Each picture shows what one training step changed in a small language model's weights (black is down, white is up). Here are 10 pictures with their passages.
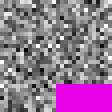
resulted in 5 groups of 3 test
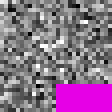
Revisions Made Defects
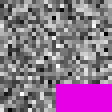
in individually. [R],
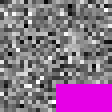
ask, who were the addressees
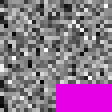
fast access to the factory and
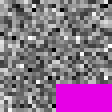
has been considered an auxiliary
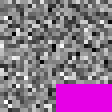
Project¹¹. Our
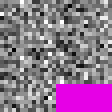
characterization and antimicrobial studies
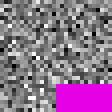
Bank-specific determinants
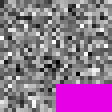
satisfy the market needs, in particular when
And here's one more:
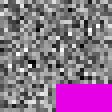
reads, resulting in high-quality
